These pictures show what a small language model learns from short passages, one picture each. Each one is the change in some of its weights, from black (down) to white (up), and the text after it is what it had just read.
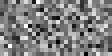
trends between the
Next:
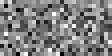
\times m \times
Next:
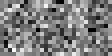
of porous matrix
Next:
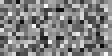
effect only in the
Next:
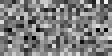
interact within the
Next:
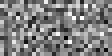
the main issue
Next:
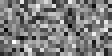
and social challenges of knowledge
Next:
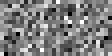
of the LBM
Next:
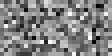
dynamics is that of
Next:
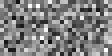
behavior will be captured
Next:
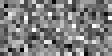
students reported a positive experience
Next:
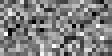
spread over a large
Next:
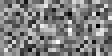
of this type of
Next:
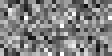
on one’s own
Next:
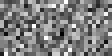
be weak or strong,
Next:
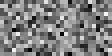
the framework does not
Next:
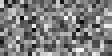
well as the others like
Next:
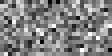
The top panel demonstrates
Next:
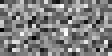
the method described in
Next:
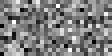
summodal profiles
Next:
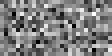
density. Note a numerical
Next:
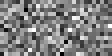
is strongly influenced
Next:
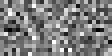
K band, observed on
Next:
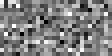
neighbor checking
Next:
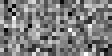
throughout the developing
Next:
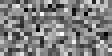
can potentially detect
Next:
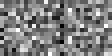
this purpose we
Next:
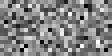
system helps to provide
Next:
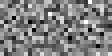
process code and the target
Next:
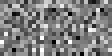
of the mass distribution,
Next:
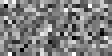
1 Dimensions of
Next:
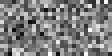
interact with the
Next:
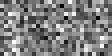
need to expand the
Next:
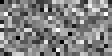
Summary This
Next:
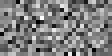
respiratory tract
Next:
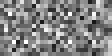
frames as shown in
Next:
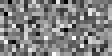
different interests in the
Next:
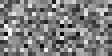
implemented in practice is
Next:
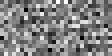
should be distributed
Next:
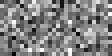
quality, water quality and
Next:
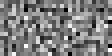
do not find any sign
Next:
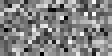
of encryption
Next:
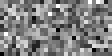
abdominal distention
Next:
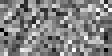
that can be used as
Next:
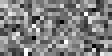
ns trial,
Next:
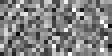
additive noise,
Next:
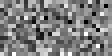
only spherically
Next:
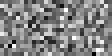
the number of moments
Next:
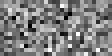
a silicone
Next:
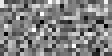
action. {\it
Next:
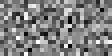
to a large number of
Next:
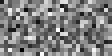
Council ISO
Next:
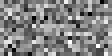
it is quite clear
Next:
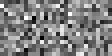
every dimension has implemented
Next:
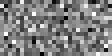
most cancers and
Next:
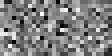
above expressions for the
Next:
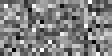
hour, the
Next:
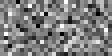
agents can also be called
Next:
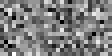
polymers formed
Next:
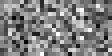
genetic variations
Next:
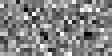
then have more probability to
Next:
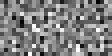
strength due to the
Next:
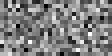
the M-theory
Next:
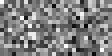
merged to
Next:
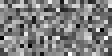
localized phase. This
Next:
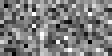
become part of the
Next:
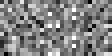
At the end we
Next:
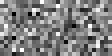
FeFETs within
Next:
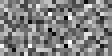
environment assets and
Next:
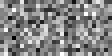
observational consequences
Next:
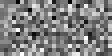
materials. The much smaller
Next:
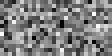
ensure and maintain a high
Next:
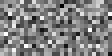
standard deviation around the
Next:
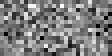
to achieve low and high
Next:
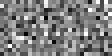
only 22\% and
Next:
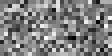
of stamps in
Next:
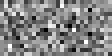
The isolation between
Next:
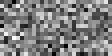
managerial and
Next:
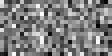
ideas of European and
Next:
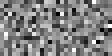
irradiation is
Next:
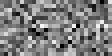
and $\bftheta$
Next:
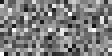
contains purely
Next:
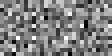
only has a mass,
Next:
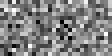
Information} \\
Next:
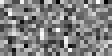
latency demands with
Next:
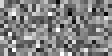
relationships” have
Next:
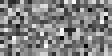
Again, thank
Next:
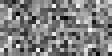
from the lived
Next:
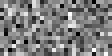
net cage with
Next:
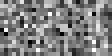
average wavevector of
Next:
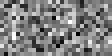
support musical
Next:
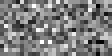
varieties. The
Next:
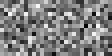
publication of this
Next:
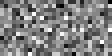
between 0.54 to
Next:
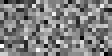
weight memories,
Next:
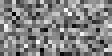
The concentration factor develops
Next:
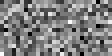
is encoded using
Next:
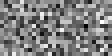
limiting behaviors at
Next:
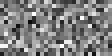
use in this script
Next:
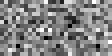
live performance and
